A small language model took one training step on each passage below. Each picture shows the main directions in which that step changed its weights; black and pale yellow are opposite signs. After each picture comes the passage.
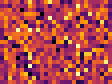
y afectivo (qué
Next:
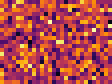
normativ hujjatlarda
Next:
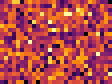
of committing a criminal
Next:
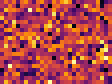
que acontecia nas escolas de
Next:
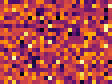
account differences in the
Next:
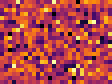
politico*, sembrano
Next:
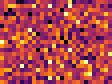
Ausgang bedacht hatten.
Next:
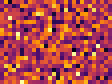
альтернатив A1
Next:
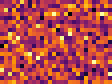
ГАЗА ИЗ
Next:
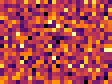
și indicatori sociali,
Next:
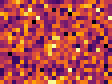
Bu xulosa faqat
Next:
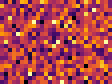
“The Overton
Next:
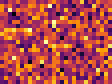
деяких товарів
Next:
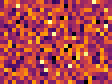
ўз қамровини
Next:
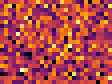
ҳам кўп тасниф
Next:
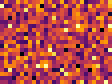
de Reumatología. Universidad
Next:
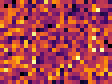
uretra e abaixo o
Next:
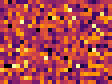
langue vernaculaire
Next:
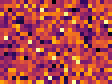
обучения английскому
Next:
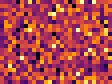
empregador sujeita
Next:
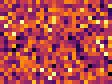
temându-se că
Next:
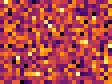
(Progressin International Reading
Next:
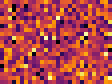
Die Ergebnisse sind in Tabelle
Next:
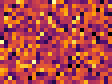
auf das gewünschte
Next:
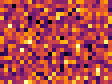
birlik bo'lganligi uchun
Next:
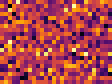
estudios de productividad e impacto
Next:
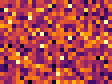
masalalarning yechimiga sabab
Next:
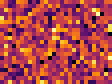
–Bewerbern über
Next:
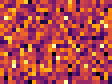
Asadullayeva G.
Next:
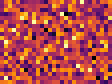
artigo decorre da aula
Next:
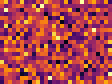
which is a period of significant
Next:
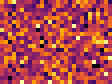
современной науки. –
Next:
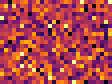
e. Biji 1)
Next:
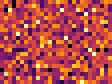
р. Авторське
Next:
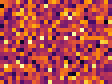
км вище міста
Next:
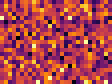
его реализации. Ключевые
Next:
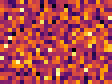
significativas, siendo que las
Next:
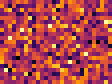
para definir se tal coisa é
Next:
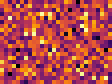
Russian Federation: the Federal
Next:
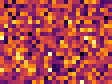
mablag'lar bilan
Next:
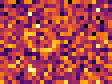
bo'yicha tavsiyalar ham
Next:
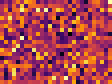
been studied. The influence
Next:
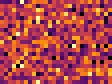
– energiyani kengroq
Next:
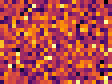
observar diferentes niveles de
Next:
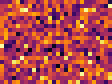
visada, a uma produção que
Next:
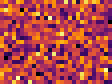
Dessa forma o ordenamento
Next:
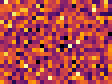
печени остаются
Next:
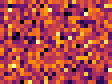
verhalten sich anders als die
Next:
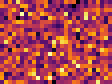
e impacta positivamente a
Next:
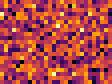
keadaan dan situasi
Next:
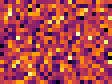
vaqtida gruntni
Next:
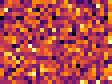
не впадать в
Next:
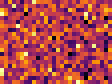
choreography, the
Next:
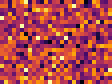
(В. Дороз,
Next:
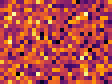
и используются методы,
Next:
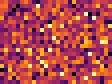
São Paulo, v. 1,
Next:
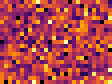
Buxoro xonining
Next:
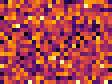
element esda qoladi.
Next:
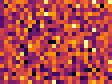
ini terletak pada tiga
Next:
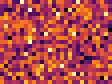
following the six
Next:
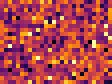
el comportamiento del consumidor
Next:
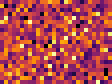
de la letra. El
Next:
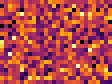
a su vez, cómo en
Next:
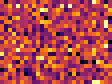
затрат и обеспечение
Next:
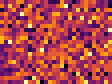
va keyingi darslar bilan
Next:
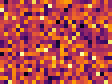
baholanadi. Xalqaro
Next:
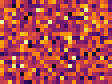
hozirgi davr axborot
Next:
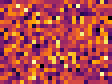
atuais, as formas de
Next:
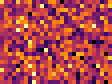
elektr energiyasi sifatiga
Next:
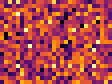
tekis taqsimlangan.
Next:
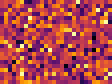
и устранения причин
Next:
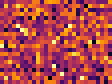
tem como objetivo revisar os
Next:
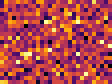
Осиёдаги бир
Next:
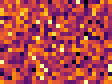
de acordo com os meus
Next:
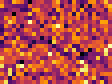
IMPACT DE LA
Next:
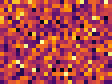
de compras em uma empresa é
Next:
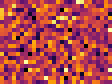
языка на английский
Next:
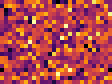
alcun cenno ad
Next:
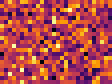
la planeación institucional de
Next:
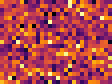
взаємодії” (31
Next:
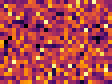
Zain S. Digital
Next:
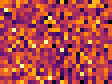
eń úlken orındı
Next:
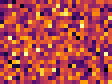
rey Pedro I
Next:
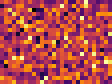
(date of access:
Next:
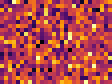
bezeichnet wird.
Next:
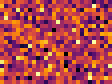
etgani, zamonaviy texnologiyalar
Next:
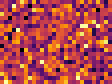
Paris: OECD
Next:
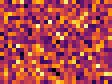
puede concluir que la actividad
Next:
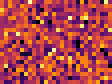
етакчи таълим ва
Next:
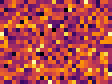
saptanmasının ardından
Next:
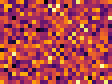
%24 oy almıştır.
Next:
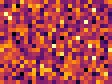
над детьми,
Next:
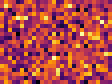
Pentingnya Kompensasi
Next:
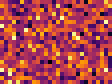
hoy, no se ha
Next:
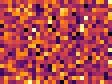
presente che viviamo la
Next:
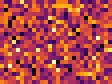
экологию живых
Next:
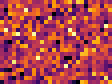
como a perda documental,
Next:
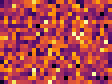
sosial, politik,
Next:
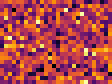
Abulhasan Ali,
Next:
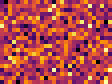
которых по почвенному
